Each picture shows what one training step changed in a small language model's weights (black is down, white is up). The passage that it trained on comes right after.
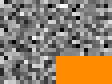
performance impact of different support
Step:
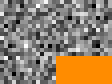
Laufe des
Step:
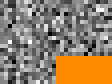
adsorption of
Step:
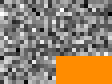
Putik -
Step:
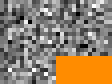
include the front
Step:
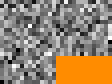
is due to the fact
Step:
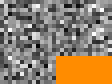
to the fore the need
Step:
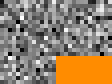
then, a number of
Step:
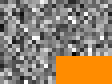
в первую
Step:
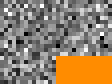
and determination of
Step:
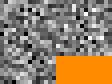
well as the average
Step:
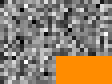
образуются из
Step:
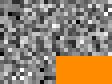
in the future.
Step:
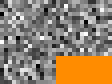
differences in completed
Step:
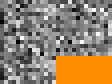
Supplements: An
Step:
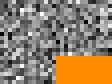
it is studied that the
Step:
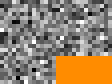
bola o'z
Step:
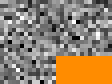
yerda rangli
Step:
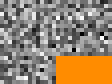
NK, AG,
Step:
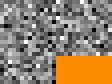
word meanings;
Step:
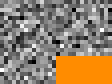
что изданию
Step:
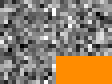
three complexes of
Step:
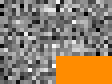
subviews user was
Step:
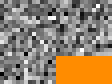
continuous integration
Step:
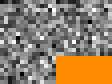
MA complexes.
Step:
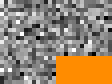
VB X ₁
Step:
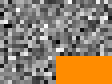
les ilots ayant
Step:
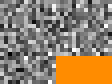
Marco Común
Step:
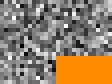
convergence zone
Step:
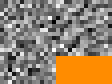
su estructura
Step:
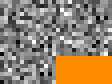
21 days. The
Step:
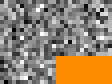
fréquence et
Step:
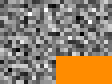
each stage of the
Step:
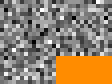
between managers'
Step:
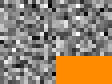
ustida ishlashi
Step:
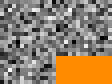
of any commercial or
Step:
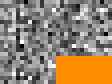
to bring community
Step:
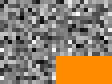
this relationship.
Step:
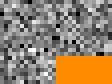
в кризисные
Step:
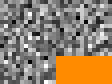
containment reserve
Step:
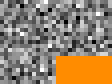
Hugh Blane
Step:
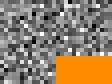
de Sistematização
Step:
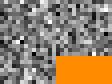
journals of
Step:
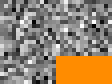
praktiky v
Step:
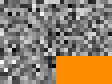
of the project? How
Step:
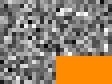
wheat in the
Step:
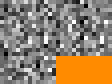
greater than 7.6
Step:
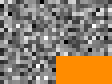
at the same time.
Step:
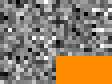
are not exclusive
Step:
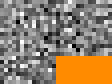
based on the ability of
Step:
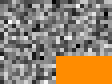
the paper:
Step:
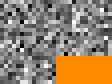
better create
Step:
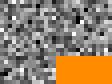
created a system for
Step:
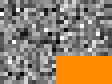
organizational behavior
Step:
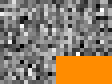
Stability study Table 6
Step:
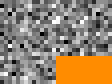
fiscalizem o
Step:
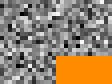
shu faoliyatning
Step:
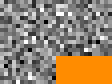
Box mampu
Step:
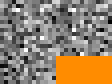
collocato fra
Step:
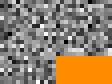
the properties of the
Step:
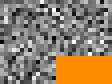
gîtes de
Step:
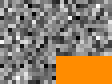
coherence as
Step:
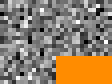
sobre el uso de
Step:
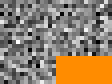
peat layer
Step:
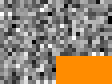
di lavoro e
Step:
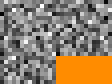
in the workplace
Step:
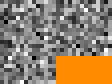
seus componentes entre
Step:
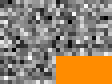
Random Forest
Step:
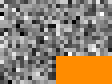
. Navlarning
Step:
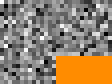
esfera social se
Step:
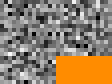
to identify the
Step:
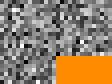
amount of time.
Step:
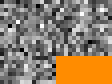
brought from the
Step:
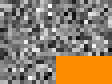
access. AWS
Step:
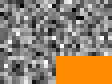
an important combustion
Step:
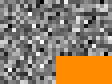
last two rows
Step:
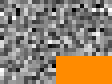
nodes, was
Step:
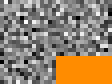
the specimen and the
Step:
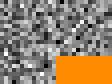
con el desarrollo
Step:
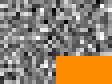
reversed between the
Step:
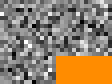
va boshqalar)
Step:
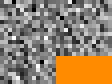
to each corporation,
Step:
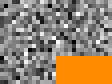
mit den Daten
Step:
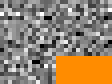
investment climate
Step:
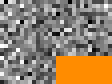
1 shows that the
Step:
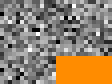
nationality, but for
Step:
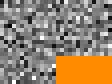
load is higher
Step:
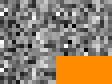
EL MARCO
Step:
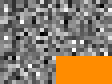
uses Python
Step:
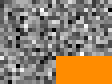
organization. All
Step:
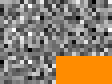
explanation of this
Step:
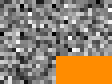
own pace.
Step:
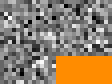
which seeks to
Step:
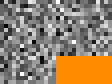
metric tensor
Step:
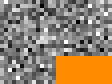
producido una mutación
